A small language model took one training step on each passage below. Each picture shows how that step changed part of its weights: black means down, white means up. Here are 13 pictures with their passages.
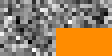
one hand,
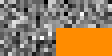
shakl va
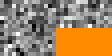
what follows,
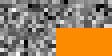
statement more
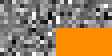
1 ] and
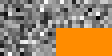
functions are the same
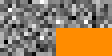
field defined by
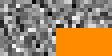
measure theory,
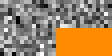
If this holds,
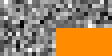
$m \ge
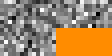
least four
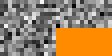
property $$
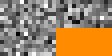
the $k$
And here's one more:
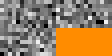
values is
